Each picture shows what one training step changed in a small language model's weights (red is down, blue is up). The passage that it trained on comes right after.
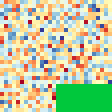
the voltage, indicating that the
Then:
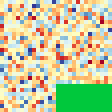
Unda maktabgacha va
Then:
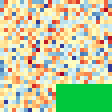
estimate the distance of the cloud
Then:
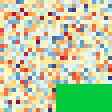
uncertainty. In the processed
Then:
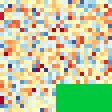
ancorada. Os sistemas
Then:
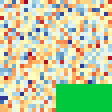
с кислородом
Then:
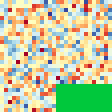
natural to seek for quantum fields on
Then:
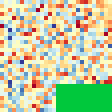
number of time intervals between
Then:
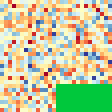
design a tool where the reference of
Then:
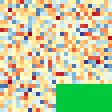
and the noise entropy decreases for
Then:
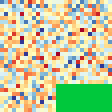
January 2023 Accepted:
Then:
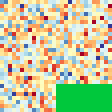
that extend to a $ t3 $
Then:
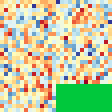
bilan munosabatida asosiy
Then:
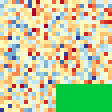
then the leading term of our typical
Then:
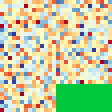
Chegadas e Processos
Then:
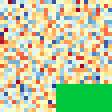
der Ausarbeitung,
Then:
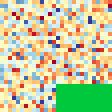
detailed geometry generation.
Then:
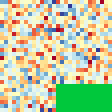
Comparisons in a model context,
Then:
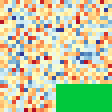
and restored by other
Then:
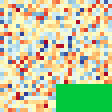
Germany \\ \addr
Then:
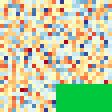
have an instantaneous tidal
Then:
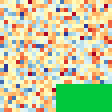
generalized to finite-temperature systems
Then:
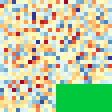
dos cementoblastos;
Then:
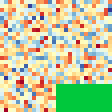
driver of gas ejection in
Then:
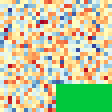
SUSY breaking and
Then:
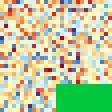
atención directa de mejor
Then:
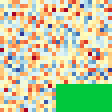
multiple of the sample size in a
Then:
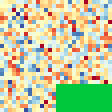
masses can be generated by a
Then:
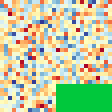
ming 388 ta turar joy
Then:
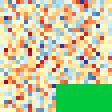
\begin{itemize} \item to
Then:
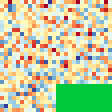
for the critical coupling is different. We now
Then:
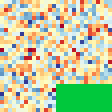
shortly after excitation the system has
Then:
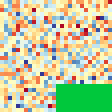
interactions and this may be responsible
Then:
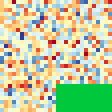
total probability for soft radiation
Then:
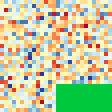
o‘rin olgan.
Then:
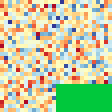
суниці садової –
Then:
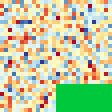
using stars brighter than this.
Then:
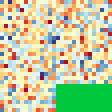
(sample 1), its porosity
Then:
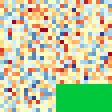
(Guerini, Mattia;
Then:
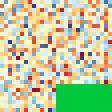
time, we can observe 2
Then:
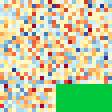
javob berishlari lozim
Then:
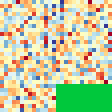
k Kruppu [From
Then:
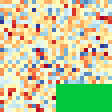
چندانی را
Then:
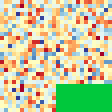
System]. *Rishennia
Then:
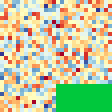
this corresponds to the so-called
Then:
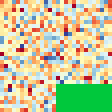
shuningdek, aholini,
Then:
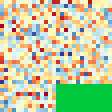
hosildorlikni oshirishga
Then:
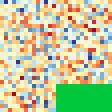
inclusion of the Kondo
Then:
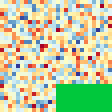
mediante la conversión del
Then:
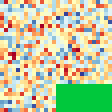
И потому говорить о
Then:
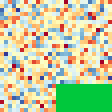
worst-case impact of
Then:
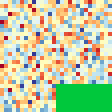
des retards dans le
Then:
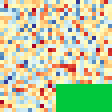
as $\beta$ approaches
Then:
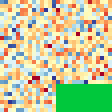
We start from the 2D
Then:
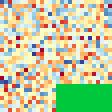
affect the $N_F$
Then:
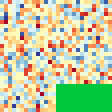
in particular all CMC tori, are
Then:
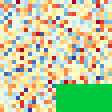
бир тараф бошқасидан
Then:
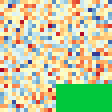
mode (see below). If we take
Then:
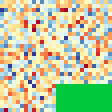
adoptó una estética similar
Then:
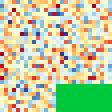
plot of the original versus
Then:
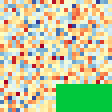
результатов обучения и
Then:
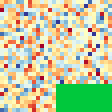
Friedmann metrics in
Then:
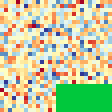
поворота призмы в
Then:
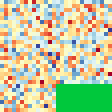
e de outro lado um basta
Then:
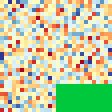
field and provide more information in probing these
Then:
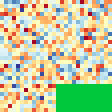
duas medidas de
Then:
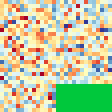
bo'lgan qattiq,
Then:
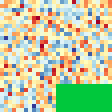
attachment $E$,
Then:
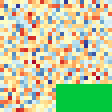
2. К вопросу
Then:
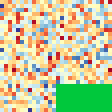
r \leq R_{c}$), where
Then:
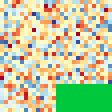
randomly. The intra-project
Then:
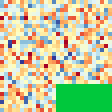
may occur even in the presence of
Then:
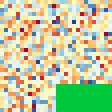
5. We clustered the data
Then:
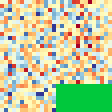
programının hazırlanması
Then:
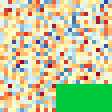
troca de informações e de
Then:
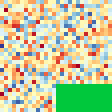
= |\psi_k {\rangle
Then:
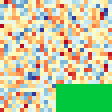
tanilgan. *Ligustrum
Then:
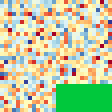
has to be introduced to assure a
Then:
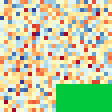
(The maximum system size $N$ is
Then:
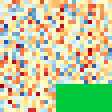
administratsiya i
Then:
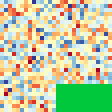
могут быть экологические
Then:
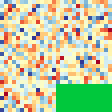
Acapulco 5.84 Mi
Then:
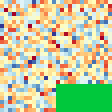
_{L}$ to cut down the
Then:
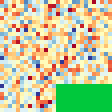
of fermions that condensate
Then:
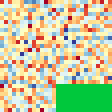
Study of The Physical and
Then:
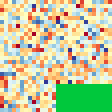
rollback, and maintenance
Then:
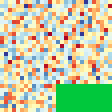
ele, “a internet
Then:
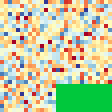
flow plane is expanded in
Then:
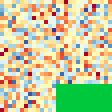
o vigor são influenciadas
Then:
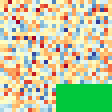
for the BH is $4.3
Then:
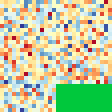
terreno donde se
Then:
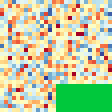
the resonant mode must decay with time,
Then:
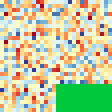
brevemente la intertextualidad
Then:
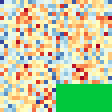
yana bir muhim jihati
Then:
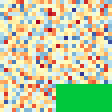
implementation, the total number of
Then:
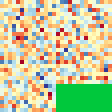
quedaban hechos,
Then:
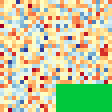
все страны,
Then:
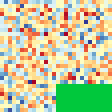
(tadqiqotchi pedagog)
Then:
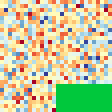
%Control: production of
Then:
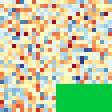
В температурной
